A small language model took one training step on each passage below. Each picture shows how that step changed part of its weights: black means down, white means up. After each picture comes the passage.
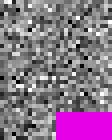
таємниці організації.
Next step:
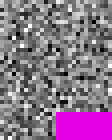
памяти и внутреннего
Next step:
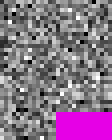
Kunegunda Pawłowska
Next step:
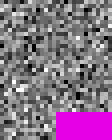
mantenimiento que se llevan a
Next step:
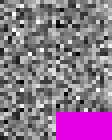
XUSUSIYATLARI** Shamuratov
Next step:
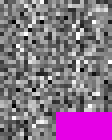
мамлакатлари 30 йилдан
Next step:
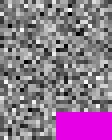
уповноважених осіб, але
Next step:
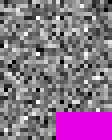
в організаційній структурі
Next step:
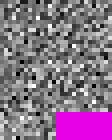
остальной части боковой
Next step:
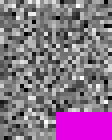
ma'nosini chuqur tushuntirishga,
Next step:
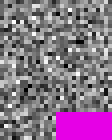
2016 и др.). В унисон с
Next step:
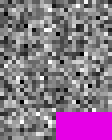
vositasi hisoblanadi. Kinofilmlar
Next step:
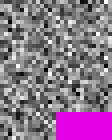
Relevan atas Pesanan
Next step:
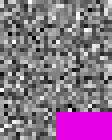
объективный подход к текущей
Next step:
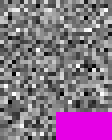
достигается. Поэтому
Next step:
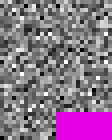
gap boradi. Bu ikki jihat
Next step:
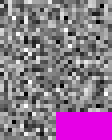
меньше 7,0 м/час.
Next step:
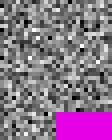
... (K.Mámбетov)
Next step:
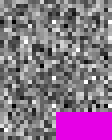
уясида кўрганини қилади”.Она
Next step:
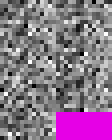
kengayishi uning katta yoshdagi odamlar
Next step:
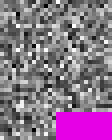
Shunga asosan, korxonalar barcha
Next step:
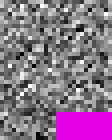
الكلام بسبب تأخر
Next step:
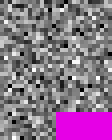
metodikalıq jumıslarınıń
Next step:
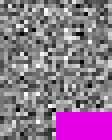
the top, the Mahara logo and
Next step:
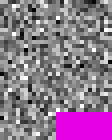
sub semnătura pe proprie
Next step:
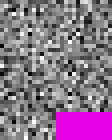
поле/постоянный ток
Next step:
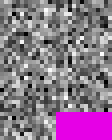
posiłki, prace domowe, jak
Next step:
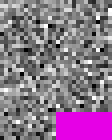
différente. Selon la FAO
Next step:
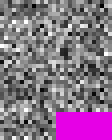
tilshunoslik maktabi bu borada
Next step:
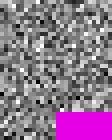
organisatie en het systeem van
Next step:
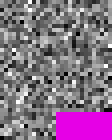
системы классификации на основе
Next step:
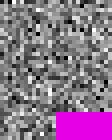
Ekonomi dan Keuangan Syariah
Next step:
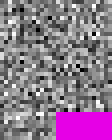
et al., 2022). Outro estudo
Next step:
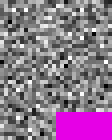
shiddat bilan rivojlantirish masalalari davlat iqtisodiy
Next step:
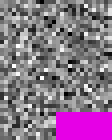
нишка, намираща се в
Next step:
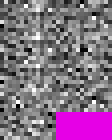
ҳолда қишлоқ хўжалиги
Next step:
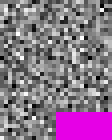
from a sample of sixty-two
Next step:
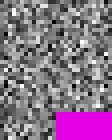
vollständigen Ausfüllen des
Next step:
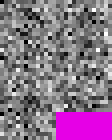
indivíduo¹⁶. Após
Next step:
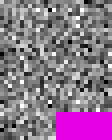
har doim ham to'g'ri
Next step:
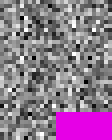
va bu ham fosfolipitlarning muhim
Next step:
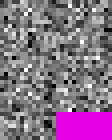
blev holdt mest på engelsk
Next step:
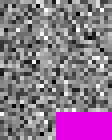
виконання завдань, такі, які
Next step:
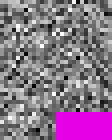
about the reading transition from
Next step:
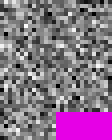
legislador infraconstitucional a
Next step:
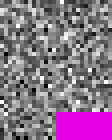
Respublikasining Tashqi siyosiy
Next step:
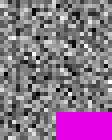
як засобу фізичного
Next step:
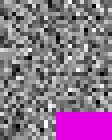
PhD in Economics, Associate Professor National
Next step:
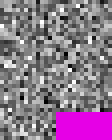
voqea hodisani boshqa bir predmet
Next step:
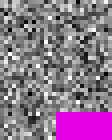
seca. Esta sintomatología que
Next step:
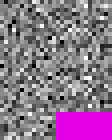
Quezon City: C & E
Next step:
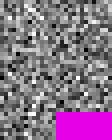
кистозный компонент в области
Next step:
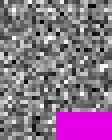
урока, удачный выбор формы
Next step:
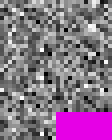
familiar na produção leiteira. De
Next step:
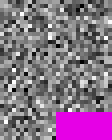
pelaksanaan uji kompetensi dimana
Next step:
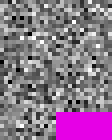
within the HORIZON 2020 project
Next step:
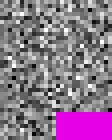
se consacre à la connaissance et à
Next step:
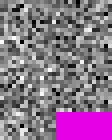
агрегатов тягового
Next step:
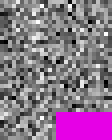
languages which have resulted from the
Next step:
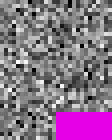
va mos ravishda antigen yoki
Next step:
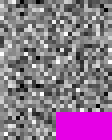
va zamonaviy pedagogik yondashuvlarni
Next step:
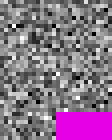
Alkış Bitigi. Kemal
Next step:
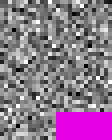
em sociedade (em sentido objectivo) e
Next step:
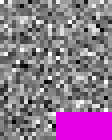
observar o encontro e o diálogo entre o
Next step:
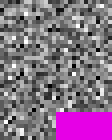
amal qilmaydilar. Jismoniy
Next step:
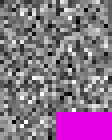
несе Альянс. Таким
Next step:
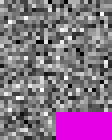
(BDENF) and the Biblioteca
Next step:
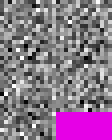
Uyum rahmatgʻa
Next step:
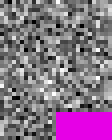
к КИО, интенсивности
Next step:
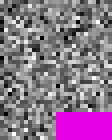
XIX ст. вони проводилися у
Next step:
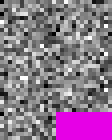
de bedrijfsbezetting
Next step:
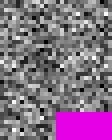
Cómo citar este artículo:
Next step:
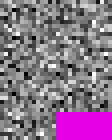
Кримінального процесуального
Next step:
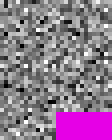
benefícios a longo prazo
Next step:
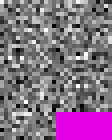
ini penting karena sebagai bisnis yang
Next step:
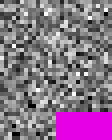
Gazi Eğitim Fakültesi
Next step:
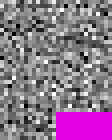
АТ терминларини ўзбек
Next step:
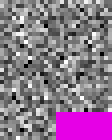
Türk karşıtı nefret
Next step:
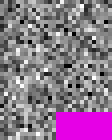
evenwichtigheid, dat de
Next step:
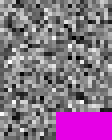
A principio de la década de los
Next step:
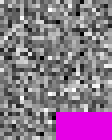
muhim ahamiyat kasb etadi. O'quv
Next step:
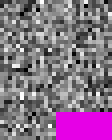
государственное автономное
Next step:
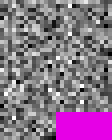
barbarzyńskie wsie i
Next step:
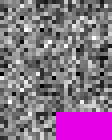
the results obtained based on experience,
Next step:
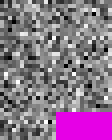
тажрибалар ўтказилган.
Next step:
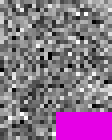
para conclusão do FATD será de 30
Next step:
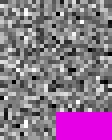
был выбран MoCl_5 ,
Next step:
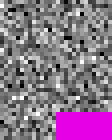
exclusión de la inmunidad en la relación
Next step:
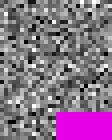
исторического музея (по
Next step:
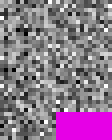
etiladi. U ta'lim muassasasining
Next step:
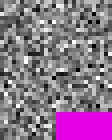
monogidrat (termonatrit),
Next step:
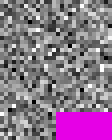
местном уровне, а также в
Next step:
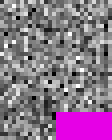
Protestant Ethic And The
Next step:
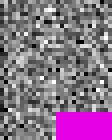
edadismo. Una mira desde la
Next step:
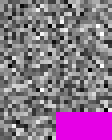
fanlari doktori, professor Nabiyev D.X.
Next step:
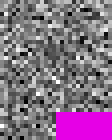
bir vaqtning o'zida ham axborot
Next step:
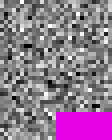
ng edukasyon, 2024). Ang
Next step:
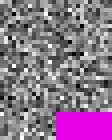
metrni tashkil etibdi. Kitlar
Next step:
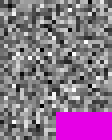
Científico: Dr. Oston de
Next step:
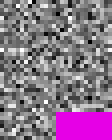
M. Stevens, et al. //
